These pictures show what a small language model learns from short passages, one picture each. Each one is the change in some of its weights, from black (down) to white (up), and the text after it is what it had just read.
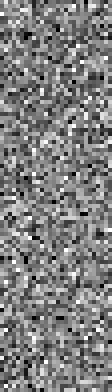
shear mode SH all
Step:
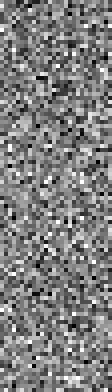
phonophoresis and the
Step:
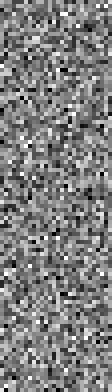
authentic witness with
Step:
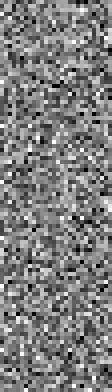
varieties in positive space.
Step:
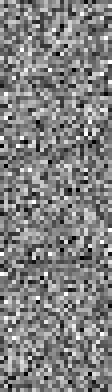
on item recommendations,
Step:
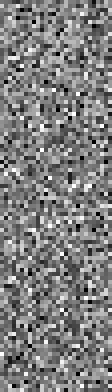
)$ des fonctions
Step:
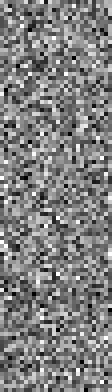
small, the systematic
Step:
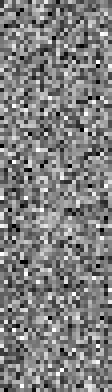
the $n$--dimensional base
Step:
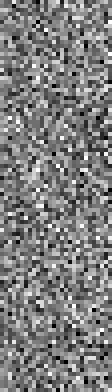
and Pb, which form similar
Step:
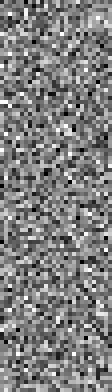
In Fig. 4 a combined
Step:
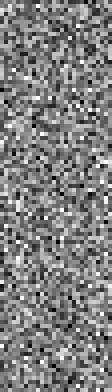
This equilibrium requires
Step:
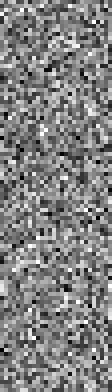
initial peak electric field
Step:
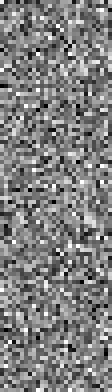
constraints indices, and in a
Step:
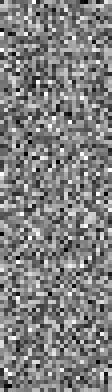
in gold junction, since the
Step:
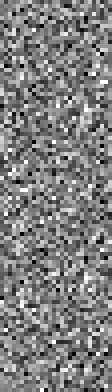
matching technique to study the
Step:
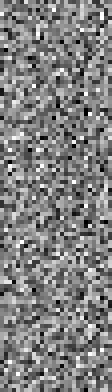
projects and the inclusion of technology
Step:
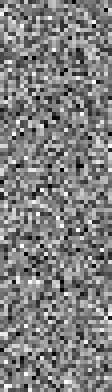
one extensively described in the
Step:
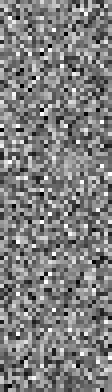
so (3) follows from the
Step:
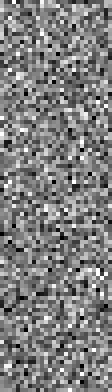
et al. (2022), the process
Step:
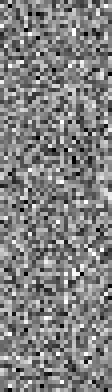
MAM methods are very suitable
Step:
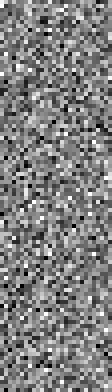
the other supremum and taking
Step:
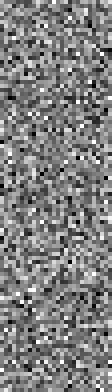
partial fulfillment of the
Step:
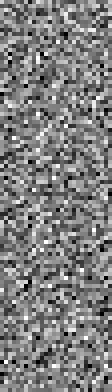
awareness are equally
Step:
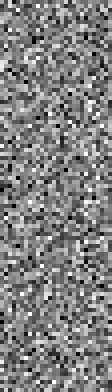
proving weak uniqueness.
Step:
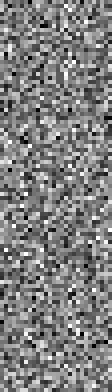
the strongest applicable interpretation
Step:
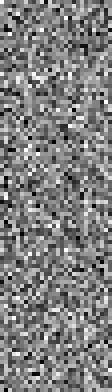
due to water transfer into the
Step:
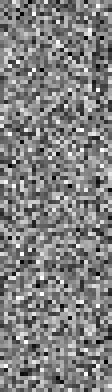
we can find the probability of each
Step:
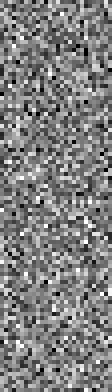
among the teacher and the students.
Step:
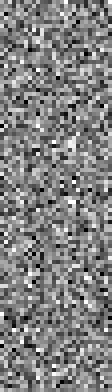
spin systems and neural networks
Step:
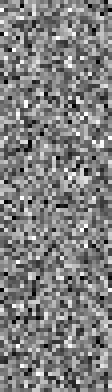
grassroots organization
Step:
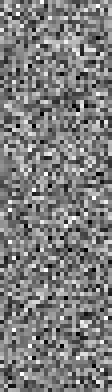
left, the fold angle is
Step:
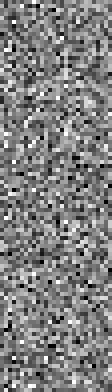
forms a nitrosite which
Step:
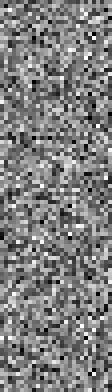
As it will turn out,
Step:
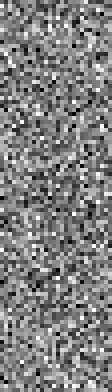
made them deprived of the
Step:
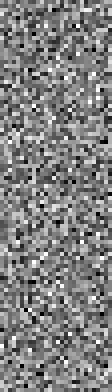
of the September 1986
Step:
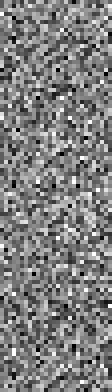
transistor dimensions. This
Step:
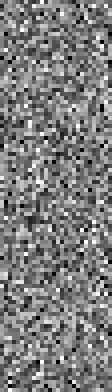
later, animals underwent
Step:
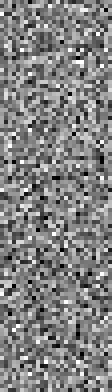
independent of the position of
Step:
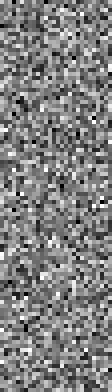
the data. One thing we
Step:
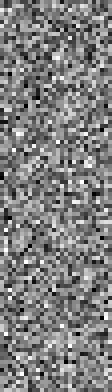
The results obtained during the research were
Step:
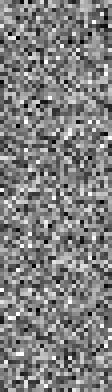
maximized at the intensity level
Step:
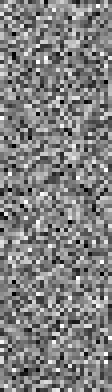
symbol), but the feature, which
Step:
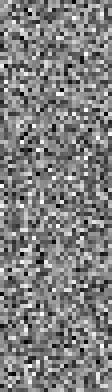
with the kernel of the
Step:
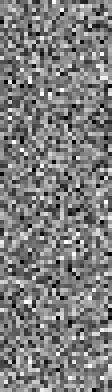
The worst case under which hotline
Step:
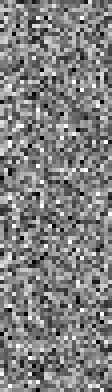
For the HF approximation, the
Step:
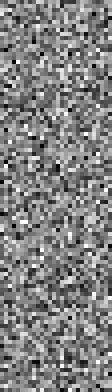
through an inclusive sum over the
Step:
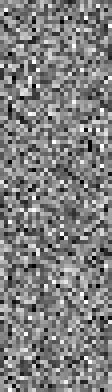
are defined as: \begin{eqnarray}
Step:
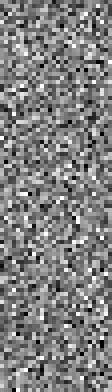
\cM' \supset
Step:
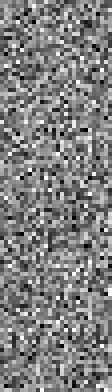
must be monitored for a
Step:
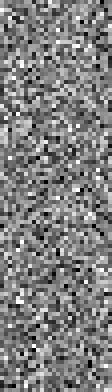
while there were no significant differences within
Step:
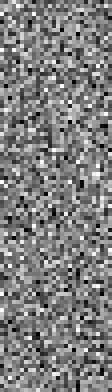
then $\partial\omega$ and
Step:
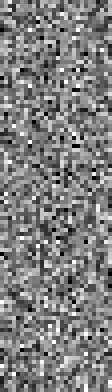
for technical details.
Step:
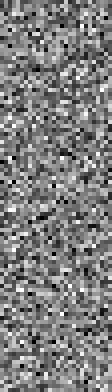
Calculation of yield factors
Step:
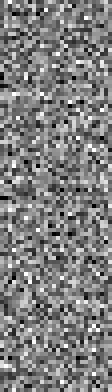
mirror partner of
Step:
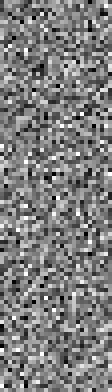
the Universal Periodic
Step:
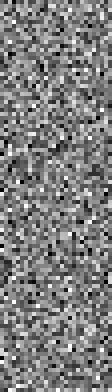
potential} \end{figure}
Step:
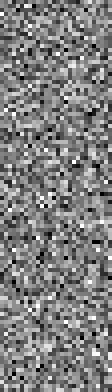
metallic phases in
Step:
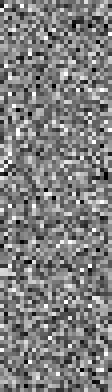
flame (Sandia
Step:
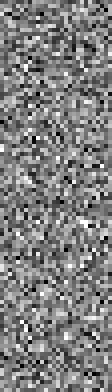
in this work, a cone
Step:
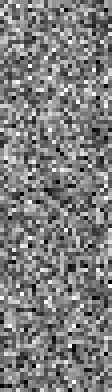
denote statistical significance at the
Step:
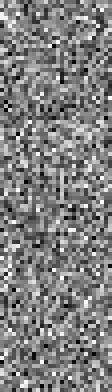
future Using Wireless
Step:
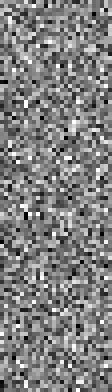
even when the noise matrix is over-
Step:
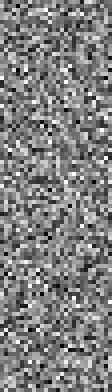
a gender-specific
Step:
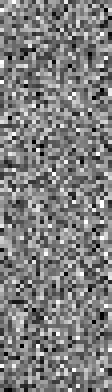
data & Deduplicated
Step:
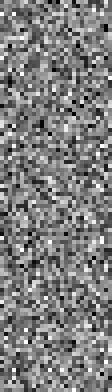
the PoliRural. As the
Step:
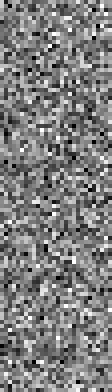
of Uzbekistan,
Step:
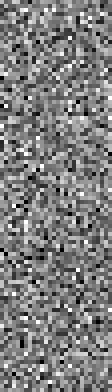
Series}, Chelsea,
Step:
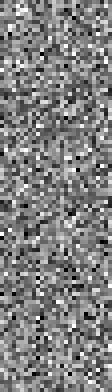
plane perpendicular to the
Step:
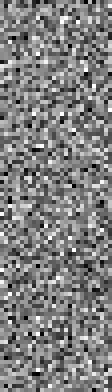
Ovum Hospital,
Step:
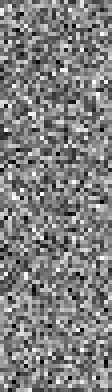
*Corresponding author:
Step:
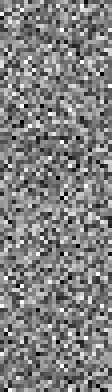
sense of mission which
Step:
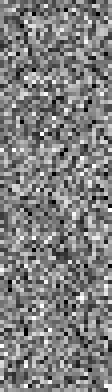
\special stripped,
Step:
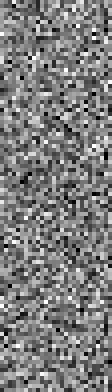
and as a citizen are
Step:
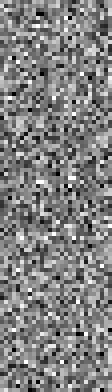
out that the method above also covers
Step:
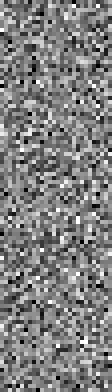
the branching fraction of
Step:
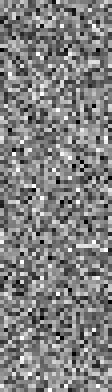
slab of thickness
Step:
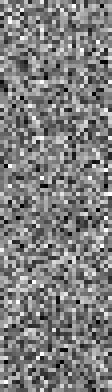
seniors from both public and
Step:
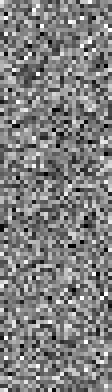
it is important to highlight that
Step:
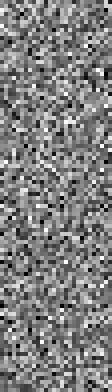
increasing $t/U$ at
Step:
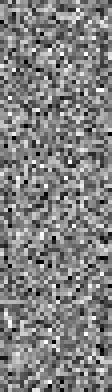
Investigating the effects of the
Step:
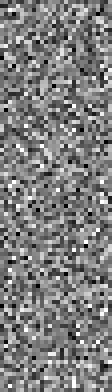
TMDs are the quark
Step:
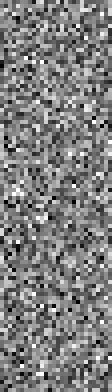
of students. The experiment involved
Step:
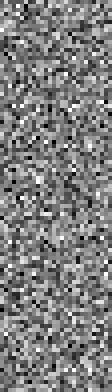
visit the bank.
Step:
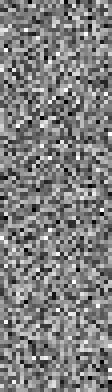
sufficient due to the presence of
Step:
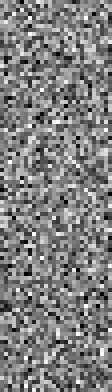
covering most or all of the
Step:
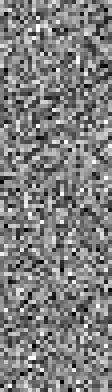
to show the effect of the parameters on
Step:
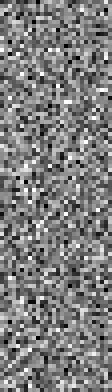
(Z)$ defines a Hodge
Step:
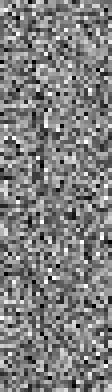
has been used to attempt to
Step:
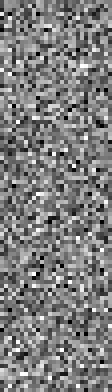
distance between the roller support
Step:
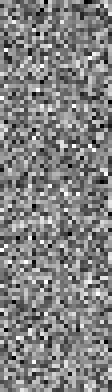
layer at FL065.
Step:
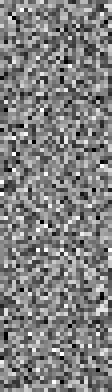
development of new materials and
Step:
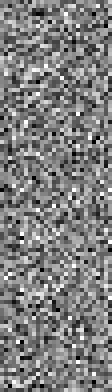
a few meters from the Beta
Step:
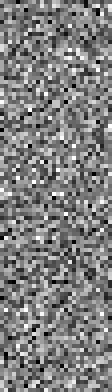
(G2) concerning the sequence
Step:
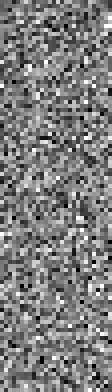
Promotion of Sciences.}
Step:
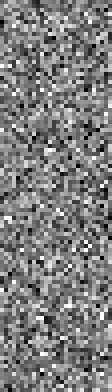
for DDI we require
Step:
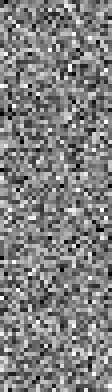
brownien} Au
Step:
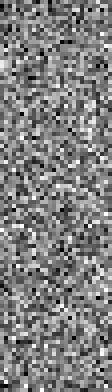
it gives the maturity to
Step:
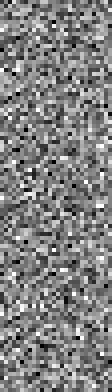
arranging adequate
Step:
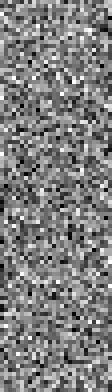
an isoperimetric minimizer
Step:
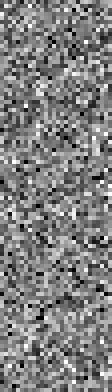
with the non-obese + group
